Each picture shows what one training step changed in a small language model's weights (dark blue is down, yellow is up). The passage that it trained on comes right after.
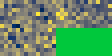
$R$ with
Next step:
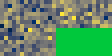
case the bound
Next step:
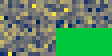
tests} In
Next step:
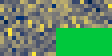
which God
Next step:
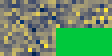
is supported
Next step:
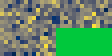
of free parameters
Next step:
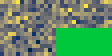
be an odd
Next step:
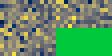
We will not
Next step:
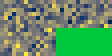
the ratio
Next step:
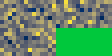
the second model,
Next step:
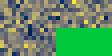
Assume that
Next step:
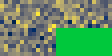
draw on
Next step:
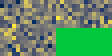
both sides
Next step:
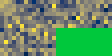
which is the value
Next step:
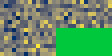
chosen as
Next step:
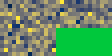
defined in the proof
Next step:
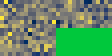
The complexes are
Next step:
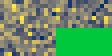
using fuel
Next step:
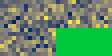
a modulus
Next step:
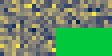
is optimized to
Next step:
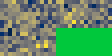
Therefore for any
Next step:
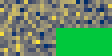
held with
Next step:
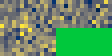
d -dimensional
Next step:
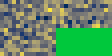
difference in energy
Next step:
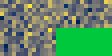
roots and
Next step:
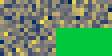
directly added
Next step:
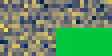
of many developing
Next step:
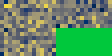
paper, we consider
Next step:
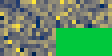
even) or
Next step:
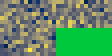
a number of
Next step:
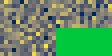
that each partial
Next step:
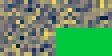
of the form
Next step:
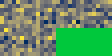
is why their
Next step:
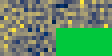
norm in the
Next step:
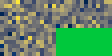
study some limit
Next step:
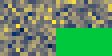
that affect
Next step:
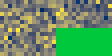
$H$ can
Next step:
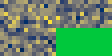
and housed
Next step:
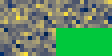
of backward
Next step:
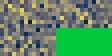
M \to A
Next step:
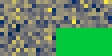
rates for
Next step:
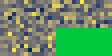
the process like
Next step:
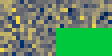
both the experimental
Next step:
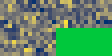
Increasing and
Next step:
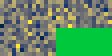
agents to
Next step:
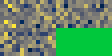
values (\(
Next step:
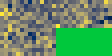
$n$ then
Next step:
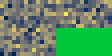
reviews of
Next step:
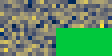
Proof of Theorem
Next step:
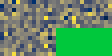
the fact that product
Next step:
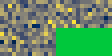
from the fan
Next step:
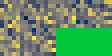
allowed to
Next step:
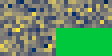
we present a
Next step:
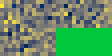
zero without
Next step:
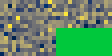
probability is only
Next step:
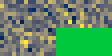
and kernel
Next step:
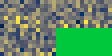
multiple example use
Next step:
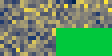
through Decree
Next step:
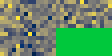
change at about
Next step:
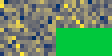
conclude from our
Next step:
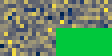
the representation
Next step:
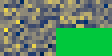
be assumed that
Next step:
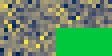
over $B$
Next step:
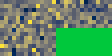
SF, the
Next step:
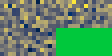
\leq j
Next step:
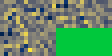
the proposed
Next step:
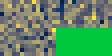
stage's data
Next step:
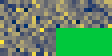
and D.
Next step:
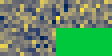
aim of the
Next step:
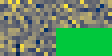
also in 3D
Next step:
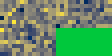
geometry of
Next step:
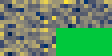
effect on
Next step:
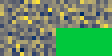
implements the
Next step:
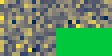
introduces an
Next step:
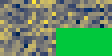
and that, and
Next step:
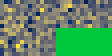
\, P_\omega
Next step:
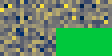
was washed
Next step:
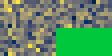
\left( R
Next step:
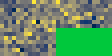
be fixed. If
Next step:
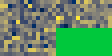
at the rear
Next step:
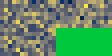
reported by
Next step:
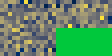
no evidence
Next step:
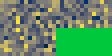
activity or a
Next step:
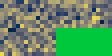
presented in
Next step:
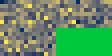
beyond the
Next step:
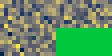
topological theory with
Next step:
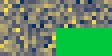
observed that a
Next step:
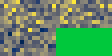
consider a general
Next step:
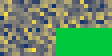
normal operation of
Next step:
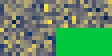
instead of
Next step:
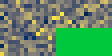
Wei Z,
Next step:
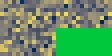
element of a
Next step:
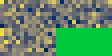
result of these
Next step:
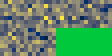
has teeth
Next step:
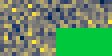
by solving the
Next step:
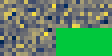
the model; see
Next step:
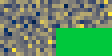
finitely generated
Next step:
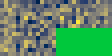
\ i \theta
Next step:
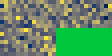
this constraint,
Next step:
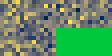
there exist a
